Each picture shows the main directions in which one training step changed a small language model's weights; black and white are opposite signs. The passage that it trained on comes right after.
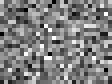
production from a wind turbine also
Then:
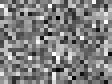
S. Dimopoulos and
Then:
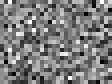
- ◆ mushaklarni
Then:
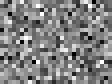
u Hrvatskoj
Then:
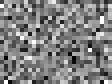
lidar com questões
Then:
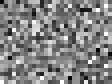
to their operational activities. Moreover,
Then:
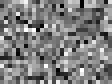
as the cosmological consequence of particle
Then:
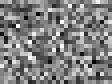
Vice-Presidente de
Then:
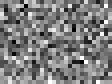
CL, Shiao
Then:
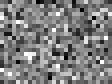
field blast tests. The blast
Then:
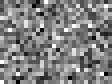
disk is not axisymmetric at intermediate
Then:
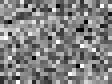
by IUPAC²².
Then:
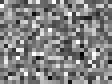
monitored to ensure input from all
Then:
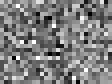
kanali Kovaklili
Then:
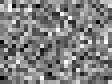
da mulher na sociedade
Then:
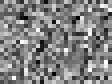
of things, “a glass half
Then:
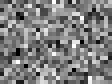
“agent-based” approach is
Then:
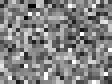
тогда птенцы
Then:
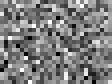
PPT. Figure 8.
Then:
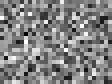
Circular Loop Sensor
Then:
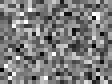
crowdfunding, identifying
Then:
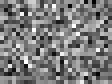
HS, Lee J,
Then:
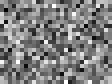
(ICF) This section presents the
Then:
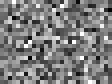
yozma nutq
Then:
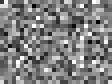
empirical simplified model of an indirect
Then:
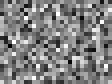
Ethikkodizes sind in
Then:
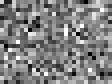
precipitation when it was estimated to
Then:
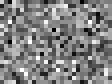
qo'llangan, natijada unda
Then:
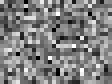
market principles and the desire to
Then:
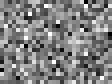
the Control Group in the
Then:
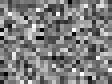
300\,hPa onto standardized
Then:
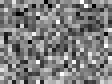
співвідношення і
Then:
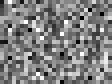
cross sections for proton charge exchange in
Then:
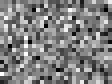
at the boundaries. This distinct boundary
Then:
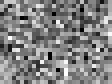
of Quantum Entanglement,
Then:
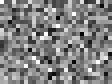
como um fenómeno
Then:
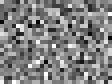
uso de la lengua que
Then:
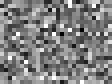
последние годы,
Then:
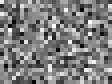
glede na kontekst
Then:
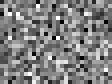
S. “Kadrlar
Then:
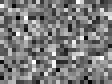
ma'lumot berib
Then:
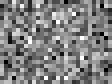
Но у этой технологии
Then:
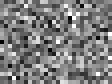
of flow regime change. Before
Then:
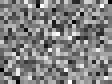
- Barón, B.,
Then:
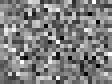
the data to help develop effective responses to
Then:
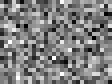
model in a machine-learned
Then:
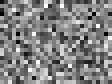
costs and yield shorter
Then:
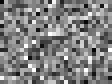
devices fails to describe high
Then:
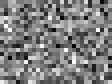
and NMK participated in the
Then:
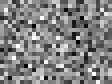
Pb^{2+} concentration,
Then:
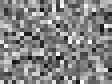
data collection is both qualitative and quantitative.
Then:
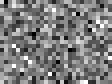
Asociación Portuguesa de
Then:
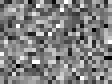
в той или иной
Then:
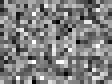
was determined by a two fold
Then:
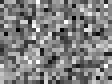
used to capture semantic correlations in
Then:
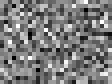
Following Hip Fracture
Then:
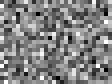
музыки. Это
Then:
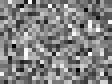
Traffic's Campaign
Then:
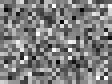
(ЭПК +
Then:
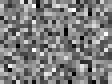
o'rganadi; -
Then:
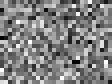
surface tension, the Cahn
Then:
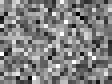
you, it means you'll have to
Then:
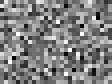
propiciar ao aprendente esse
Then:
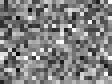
higher education in the fourth industrial
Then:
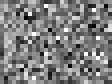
the investment made and the monetary
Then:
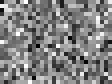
faces contained in the cell boundary
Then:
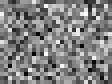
the plasmid they harbor. The
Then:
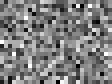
of the small-$L_0$
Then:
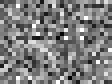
rasmlar asosidagi
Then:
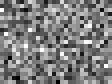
lowest empty local MOs of
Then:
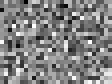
three examples, all in 3D.
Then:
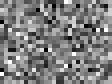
is not operating correctly and,
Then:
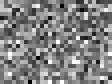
Fig 2: A schematic representation of
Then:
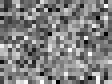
their poor financial performance and improve their
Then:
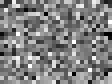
позволяет остановить
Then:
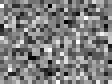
be attributed to trapped
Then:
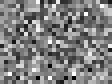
manager the opportunity to choose from
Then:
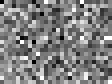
munosib o‘rin
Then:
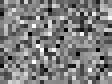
structure of oculus rift
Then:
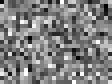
attributed to the the state which
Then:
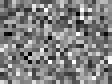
at distinct points are parallelized, hence
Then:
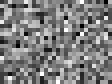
pointing generators that trade
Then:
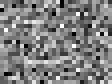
theoretical formulation, at the Lagrangian
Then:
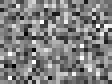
analysis, interpretation, drafted
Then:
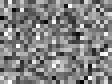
ASTM code recommendations: A-
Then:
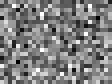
Po'latov Baxtiyor
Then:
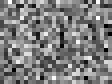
ning Mavlono
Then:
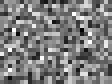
of potassium sulphate
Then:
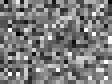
through their workplace experiences. The
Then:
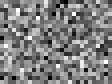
показників CD8 та
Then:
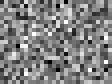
group of insulators or the
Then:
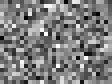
the reference time and, for
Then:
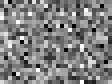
The Cuckoo Search
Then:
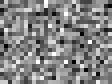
metrics, namely mean square error
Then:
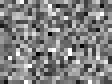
retraining of personnel for
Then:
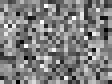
the measured transmission and reflection coefficients so
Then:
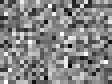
Race and Justice since
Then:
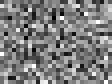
a Administração Central e o
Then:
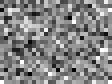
penelitian observasional
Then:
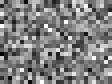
emerging fields remains to be
